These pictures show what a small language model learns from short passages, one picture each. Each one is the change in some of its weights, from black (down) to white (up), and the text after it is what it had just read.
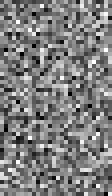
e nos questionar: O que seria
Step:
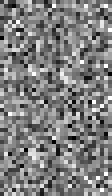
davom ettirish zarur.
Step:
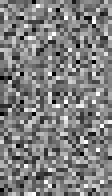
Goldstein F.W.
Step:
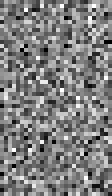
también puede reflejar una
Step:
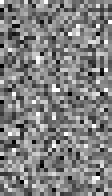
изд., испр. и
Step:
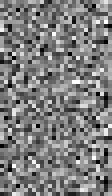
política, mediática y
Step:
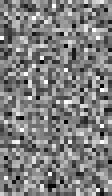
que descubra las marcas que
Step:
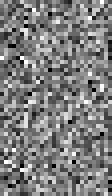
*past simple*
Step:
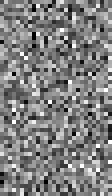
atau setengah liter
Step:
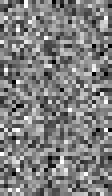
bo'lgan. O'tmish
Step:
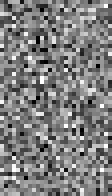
libraban con las culturas
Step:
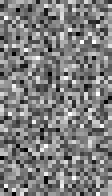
приложения педагогического
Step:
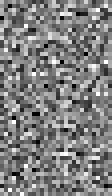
4. Bolin K.,
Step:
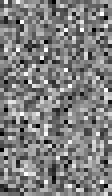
que interessa a esta pesquisa
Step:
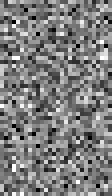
Vila e uma delas
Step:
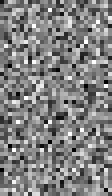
work was performed on
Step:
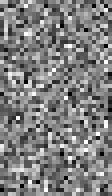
de pesquisa tem características
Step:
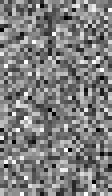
kashf etishga qaratilgan.
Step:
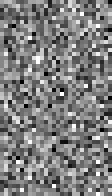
шоковое состояние
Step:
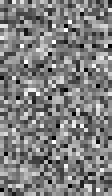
use gamification in
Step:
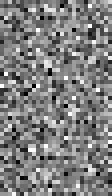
теплопроводности с
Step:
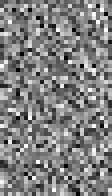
використання дронів та
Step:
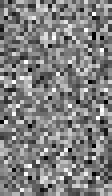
analiz edilmiştir.
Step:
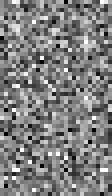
que el éxito de las metas
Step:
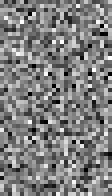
vositasi yoki strategiyasi sifatida
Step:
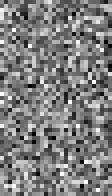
un pequeño manantial del
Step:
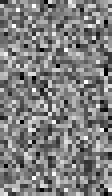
New England Journal of
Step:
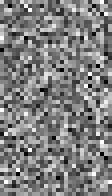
gênero e desse modo,
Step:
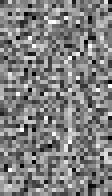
Una vez introducida la
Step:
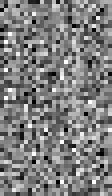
va innovatsion yechimlarni
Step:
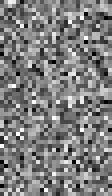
SOUZA, E. S.;
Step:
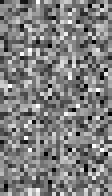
двигателя приводят к
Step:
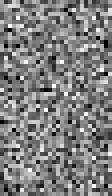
máxima de oito
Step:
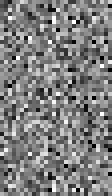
transporte remunerado privado
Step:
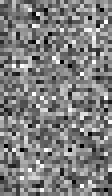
partir de residuos de
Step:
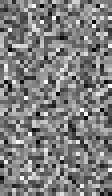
2020 fue el periodo de
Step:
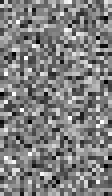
– М.: Издательство
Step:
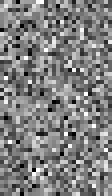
як складових частин
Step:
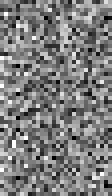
olishini ta'minlash
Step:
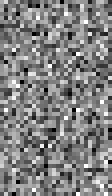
va aql-zakovatga
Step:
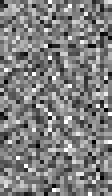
Markaziy Osiyo xalqlari
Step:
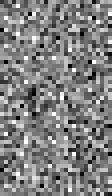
- bularning barchasi
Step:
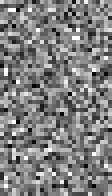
orqada qolish sabablarini
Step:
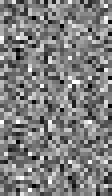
el cual el responsable del tratamiento de
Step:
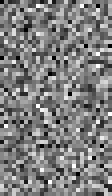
resurslardan foydalanish samaradorligini
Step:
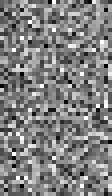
industry of the future.
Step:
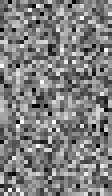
mavjud. Metodlar
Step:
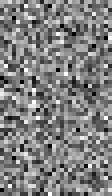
les maîtres soufis.
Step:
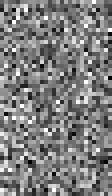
ko‘rilishi maqsadga
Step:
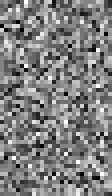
o Barroco admite que
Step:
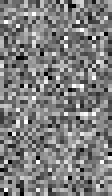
Tim Kriesten schloss
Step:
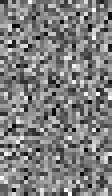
futuro del caso La sentencia
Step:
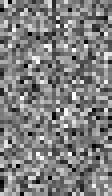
спустя месяцы
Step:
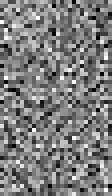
ham mumkin. Reja insho
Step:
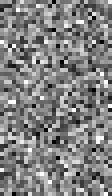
bağlamında, genel bir
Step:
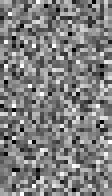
в середине XIX
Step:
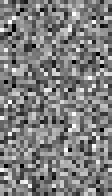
Adapun kerangka penelitian
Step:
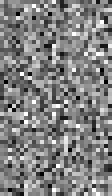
nation is ensured by
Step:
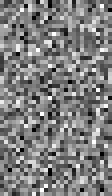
the company, particularly by
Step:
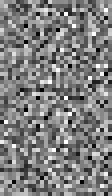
mencionar que las regulaciones o
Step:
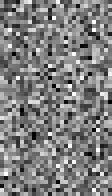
oshirilgan korrelyatsion
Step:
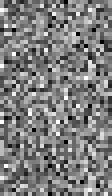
a lo que se añade que la
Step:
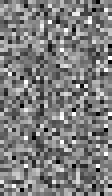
bilan o'zaro ta'sir
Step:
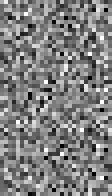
for the introduction of an
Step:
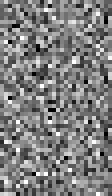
loans and their return to
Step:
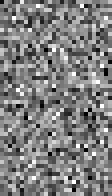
optik nivelirlar bilan
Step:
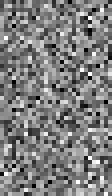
puede convertirse en una
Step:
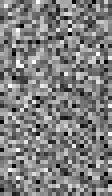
в транспортной
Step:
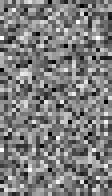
na atuação neutra que se
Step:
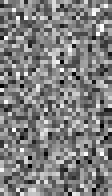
University, 1st ed., 1983.
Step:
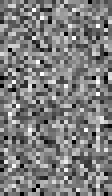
44. Berlin / New
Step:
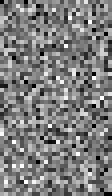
Generalización del concepto de
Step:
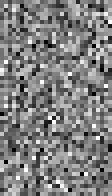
(Узбекистан) Эгамова
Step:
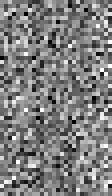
Gullich, Duro e
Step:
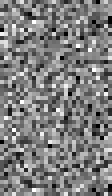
natijasida O' o' va
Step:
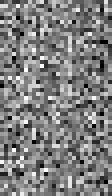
І. Чайковського*,
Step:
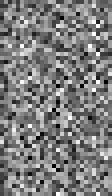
țară norodnică
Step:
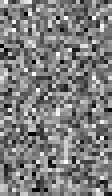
Het onderzoek heeft
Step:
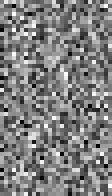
Sun R, Marshall
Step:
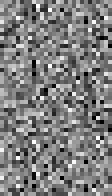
yang mengusahakan suatu
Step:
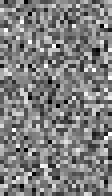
pensiya sug'urtasi",
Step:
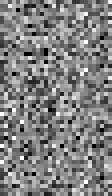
"Ijodiy fikrlash
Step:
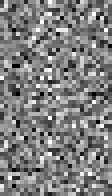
значущі відмінності
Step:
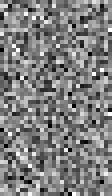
con vida, hubiera
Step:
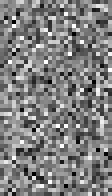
ahamiyatiga e’tibor
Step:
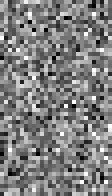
он аст. Тахлили
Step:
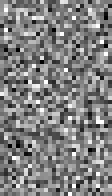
que deriva da própria
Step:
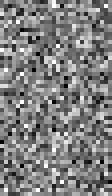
R. K., Adilov,
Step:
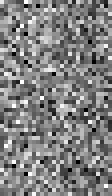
til birligining sintaktik
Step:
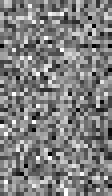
OECD) o'tgan davr
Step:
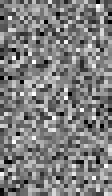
de Sant Roc i que no
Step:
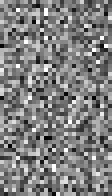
in grado di svolgere le
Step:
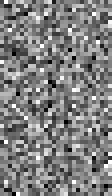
huquqiy yo'nalishlarini
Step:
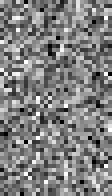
bo'lgan MUST va
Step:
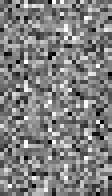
xalq o'yinlari
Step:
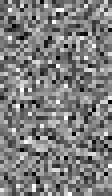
la teoría social cognitiva
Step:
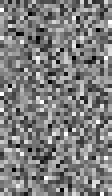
аналогічну роботу
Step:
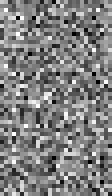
shundan kelib chiqqan
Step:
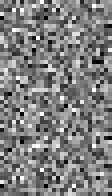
observational, training, and
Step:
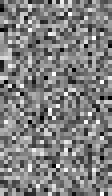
sentyabr kuni
